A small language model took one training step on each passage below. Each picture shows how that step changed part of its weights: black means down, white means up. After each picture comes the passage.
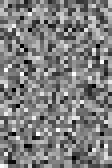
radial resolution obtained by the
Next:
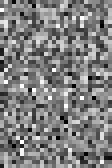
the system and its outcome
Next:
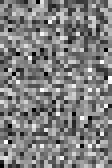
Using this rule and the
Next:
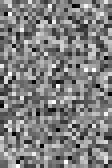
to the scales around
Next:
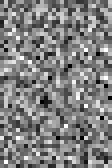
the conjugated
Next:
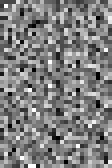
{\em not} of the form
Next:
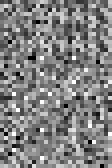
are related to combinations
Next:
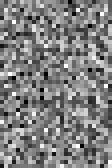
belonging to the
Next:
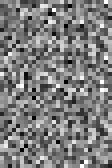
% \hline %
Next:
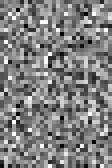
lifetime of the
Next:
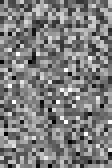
an orbital separation
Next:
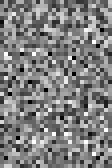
the cases, $\alpha$
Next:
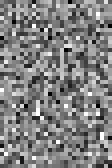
holographic field
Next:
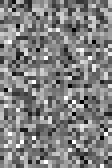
any function $f(u)$
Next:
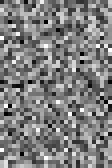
et $cd^j$
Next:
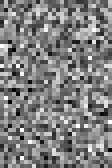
the symmetric groups. In
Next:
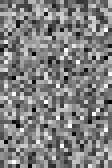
by box average with the
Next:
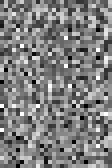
the other hand, our
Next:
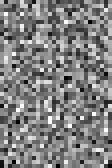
coverage for which the
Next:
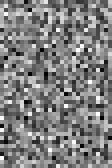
providing some notations:
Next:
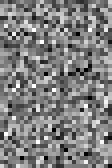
then the above yield
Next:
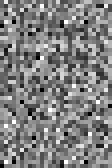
SBL the block
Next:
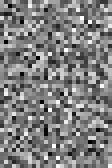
One long standing
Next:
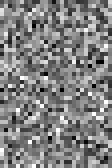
order of magnitude
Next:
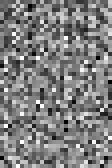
[1] due to its
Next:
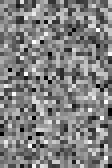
matter fields,
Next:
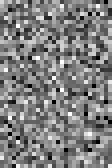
mass hierarchy is
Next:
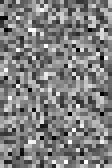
$\langle x|{\hat
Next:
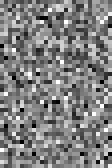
of truncated
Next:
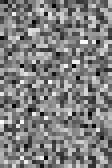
at least implicitly
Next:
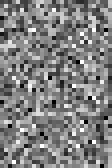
is said to be
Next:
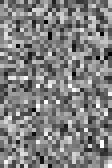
periodic mappings on
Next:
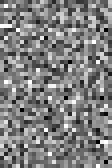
u_i, \quad p
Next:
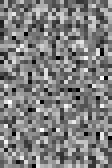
the external potential produced
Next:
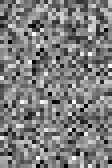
$I\subset P_{\cal
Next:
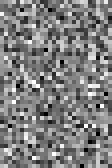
highly anisotropic
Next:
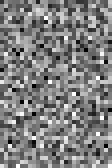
focusing to ensure
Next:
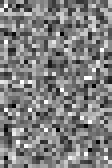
large time asymptotic
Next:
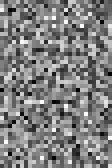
on the effectiveness
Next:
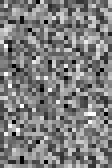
All the curvature
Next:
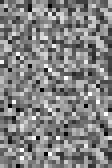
learning. In this
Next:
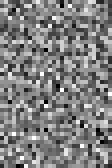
evidently, this
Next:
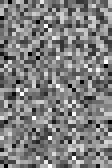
and $Ho(\psi)$
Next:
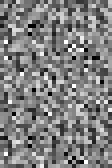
$P$ with $P
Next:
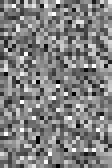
\begin{proof} By
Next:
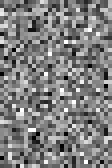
measures whose coefficients
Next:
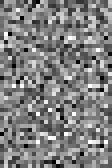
D0-brane in a
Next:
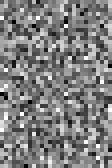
This work extends two
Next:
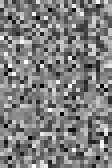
includes the 2-loop
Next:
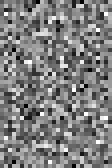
Wright [22], the
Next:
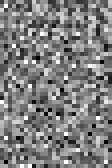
small. We further assume that
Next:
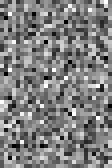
with quantifiers.
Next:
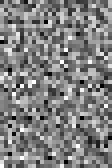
et al.}, Phys.
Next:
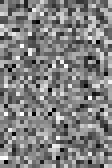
distribution are known. The
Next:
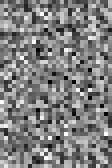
precision. As a
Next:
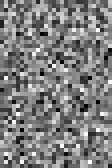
the nucleus, we
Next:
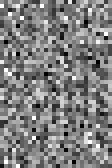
notion of Bochner
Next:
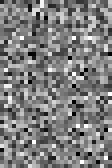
Let $K$ be a
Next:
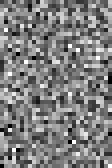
Then we give an example of
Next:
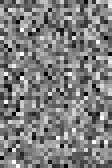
transcedence degree of $
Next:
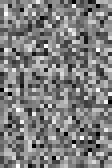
is sepic morphism
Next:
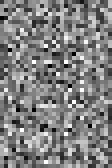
replaced with $\pm
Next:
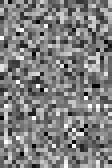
and probability distribution $p$ over
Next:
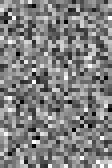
this void. Our
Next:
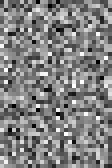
framework. First,
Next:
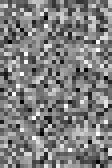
from the nominal
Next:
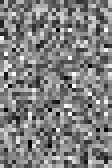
the least squares
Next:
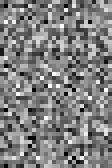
the string $ST$
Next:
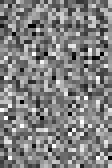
$A$ the operators
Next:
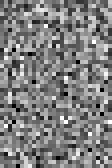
for the local strong solutions in
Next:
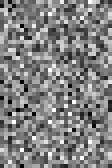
step is to determine
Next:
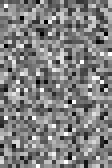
John E.
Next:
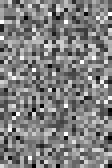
which treats each
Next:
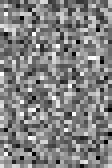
performance. For example,
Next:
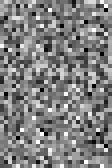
the Liouville
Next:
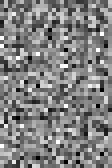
the comparisons, we
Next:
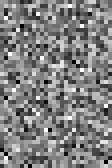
\sigma, \right. \\
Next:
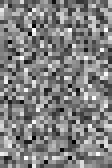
order to keep the
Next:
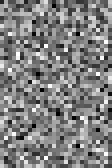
linear part, and so we
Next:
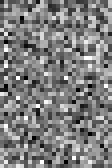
Among all circles
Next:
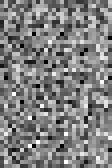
the EEC distribution. By
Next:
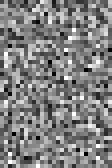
operator. Specifically,
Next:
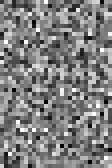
constructed recursively as
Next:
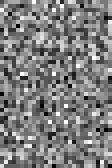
a similar proof done for Lemma
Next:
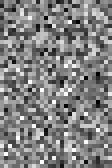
a CREST
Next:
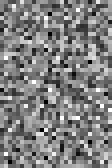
gaseous disk due to
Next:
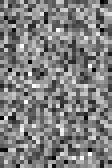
1** suggest that
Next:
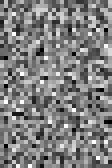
the commutative diagram
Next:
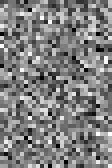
phenomena on
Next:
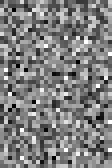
use the symmetric version of
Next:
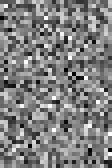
be written as $$
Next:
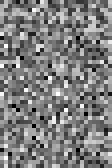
These jets are
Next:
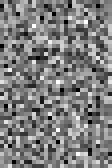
inhomogeneous control
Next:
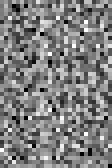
Makhovian function.
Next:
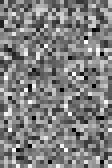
the action of $g$ so
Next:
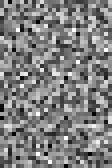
and the proof is identical in
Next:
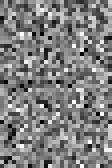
in $\rL$, so that
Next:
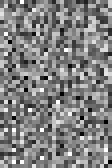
orders have been used to
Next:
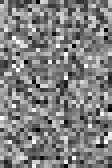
way, we always see
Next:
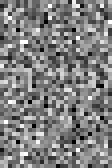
depending on routing.
